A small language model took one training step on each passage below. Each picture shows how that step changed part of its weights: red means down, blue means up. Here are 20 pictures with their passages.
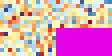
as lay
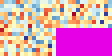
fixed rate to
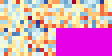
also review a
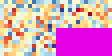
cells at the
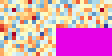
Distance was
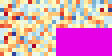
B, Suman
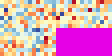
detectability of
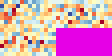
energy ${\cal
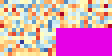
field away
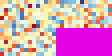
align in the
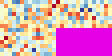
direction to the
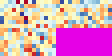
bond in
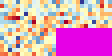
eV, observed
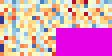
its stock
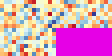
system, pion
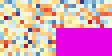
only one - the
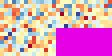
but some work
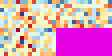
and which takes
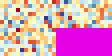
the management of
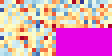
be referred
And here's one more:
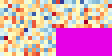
suggested by
